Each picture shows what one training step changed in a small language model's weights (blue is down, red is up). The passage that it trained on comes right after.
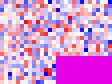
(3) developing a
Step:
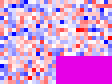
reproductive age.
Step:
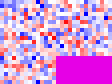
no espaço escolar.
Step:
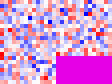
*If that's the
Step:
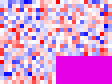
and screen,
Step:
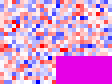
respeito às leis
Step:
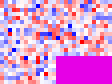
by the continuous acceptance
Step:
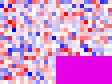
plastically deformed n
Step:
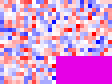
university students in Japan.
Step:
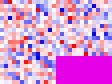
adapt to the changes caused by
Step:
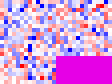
is a useful task since it
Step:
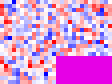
o'quv faoliyatida
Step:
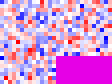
DMEM group compared to
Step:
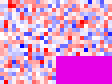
and cardboard,
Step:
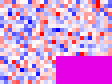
dat het gevolg
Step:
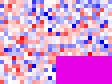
cluster, green
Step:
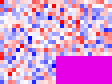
talqini xususida
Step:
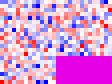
economic growth in Morocco
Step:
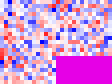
que ele se preparou,
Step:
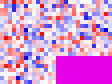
caballo a
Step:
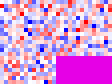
amputation of the
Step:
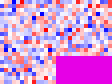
культуру и
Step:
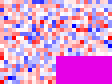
the social structure. The corresponding
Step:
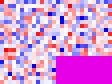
spre exterior; dat
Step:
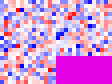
навчальних груп та
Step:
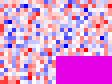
Language ASL American
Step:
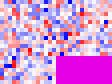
density to obtain this vehicle
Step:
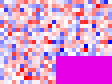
distributed over the coverage
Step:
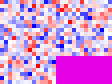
ученика творчески
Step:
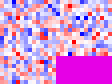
by using Monte Carlo
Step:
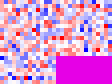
to maintain a fruitful
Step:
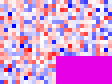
work was supported by the
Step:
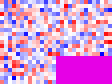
robot, while the
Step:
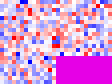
3/1 қисми
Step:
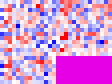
de especificación, con un
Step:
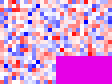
Analyzing the
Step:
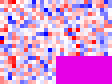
set. Several
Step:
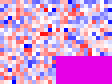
used by candidates with visual
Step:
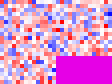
you accept that all your
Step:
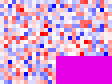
are played in order to
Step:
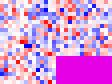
messages to the public and
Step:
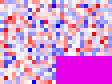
siyosati darajasiga
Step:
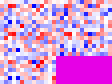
deteve maior
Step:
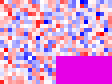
isto referir que a
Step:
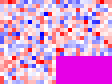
pris en charge la
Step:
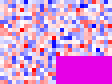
body mass was 70.2
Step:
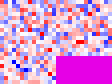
the model, which is significantly
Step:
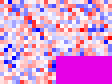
the candidates. However,
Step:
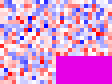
*Globalisation processes
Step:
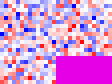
Trata-se de um
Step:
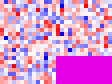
to find the best process to
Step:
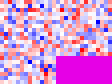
beneficiary rule and
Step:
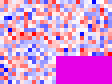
faire valoir et au
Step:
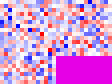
discussions in 2025 are
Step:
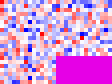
it has a similar functionality
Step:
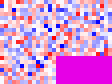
environment (national culture),
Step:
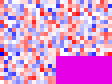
volcanism use case for
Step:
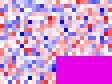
Fig. 1 Schematic
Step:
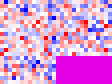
level, the post test values
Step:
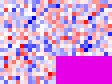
Estadísticos de
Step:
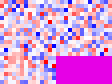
его выводы.
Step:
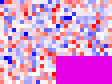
oil in Mumbai
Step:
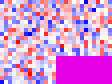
of CASBEE
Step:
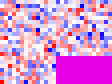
neutral atoms for a
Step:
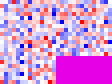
reduced drug requirement support previous
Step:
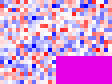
of Headache
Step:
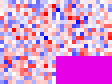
ventilation equipment
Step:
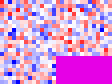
the effectiveness of communication interventions
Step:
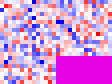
та публічних
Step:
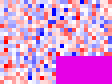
inserted into a
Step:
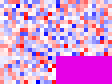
sari izchillik
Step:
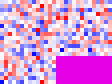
на південному
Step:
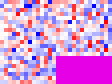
of the European Open Science
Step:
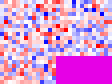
nem consciência
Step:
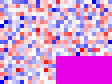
administrators encourage and
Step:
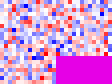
image phase, automatic
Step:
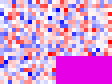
unit cost/kg Total
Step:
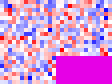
has no potential to produce
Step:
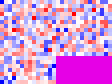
to August 31th
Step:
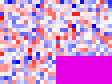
the panellists were
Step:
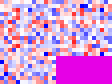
on the results of the investigation
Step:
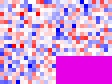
electrical resistance of rail
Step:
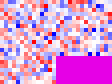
tangidiy fikrlash
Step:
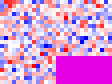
chiqarishning deyarli
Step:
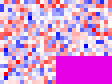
З огляду на
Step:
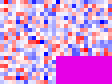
rurales. De esta
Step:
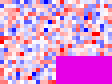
Estado “tiene el
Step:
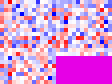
dan arang sekam dengan
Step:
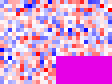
of viewers. What is
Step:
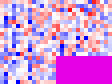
the global individualization of
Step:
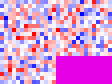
necesitar ventilación
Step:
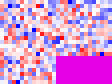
a comparison with four tuning
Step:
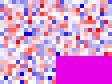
of nextGEMS data
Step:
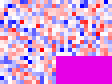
were aware of the different
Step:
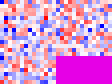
de Octubre).
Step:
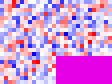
muhim tomonidan yana biri
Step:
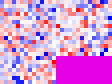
observed when integrating the prediction
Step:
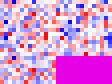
members expressed interest in features that
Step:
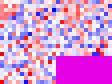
- 7) Incident
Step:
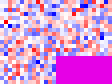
of the manipulator
